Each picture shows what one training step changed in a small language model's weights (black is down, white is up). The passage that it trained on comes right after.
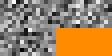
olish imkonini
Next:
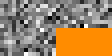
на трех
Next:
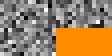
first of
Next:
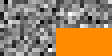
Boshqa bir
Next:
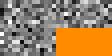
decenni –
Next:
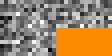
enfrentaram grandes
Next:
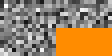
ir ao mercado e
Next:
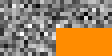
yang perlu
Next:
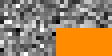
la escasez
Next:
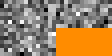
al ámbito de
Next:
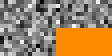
de efluentes
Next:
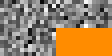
la saisie
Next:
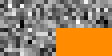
Doctor of Philosophy
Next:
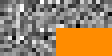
início a um
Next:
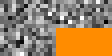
имена и
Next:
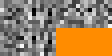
article is open
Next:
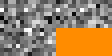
*Os direitos
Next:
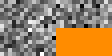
și practice,
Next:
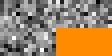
basa en el
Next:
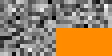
hombre de
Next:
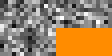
asosiy faktorlar
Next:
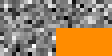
ме управу над
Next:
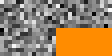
questão. A
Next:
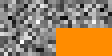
от двух
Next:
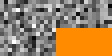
Cursos 7 e
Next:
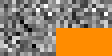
С практической
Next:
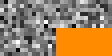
The City:
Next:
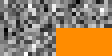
sabiendo que
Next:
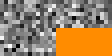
o‘zi har
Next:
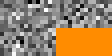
после разумного
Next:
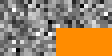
знань про
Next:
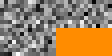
economic text
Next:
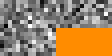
и обеспеченности
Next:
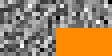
que ela faz
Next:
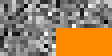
и функционального
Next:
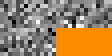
не зайвий
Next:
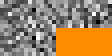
trabalho tem como objetivo
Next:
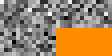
исследования. 2018.
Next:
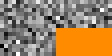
dimension «
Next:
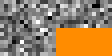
дій, що
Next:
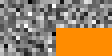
olup tek
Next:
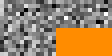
bajaradi —
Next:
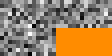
escolares do
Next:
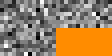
representa uma
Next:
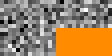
bu vazifani
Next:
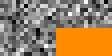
вида возможно
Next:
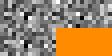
die keine
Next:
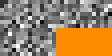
o estudo da
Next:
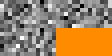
анализ включал
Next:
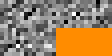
einzelnen nach
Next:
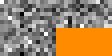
we divided
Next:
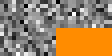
у вигляді
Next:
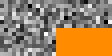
xil kasbiy
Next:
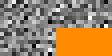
olish mumkin.
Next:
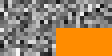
et la motivation
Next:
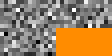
ambiente de trabalho.
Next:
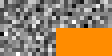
e ao pó
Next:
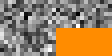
auch zu einer
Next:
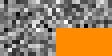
Na linha
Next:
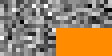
Т.: Абу
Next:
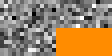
tarix, filologiya
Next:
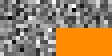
действие, но
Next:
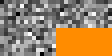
ser y que
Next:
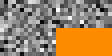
ulushni tashkil
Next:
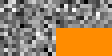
Science and innovation
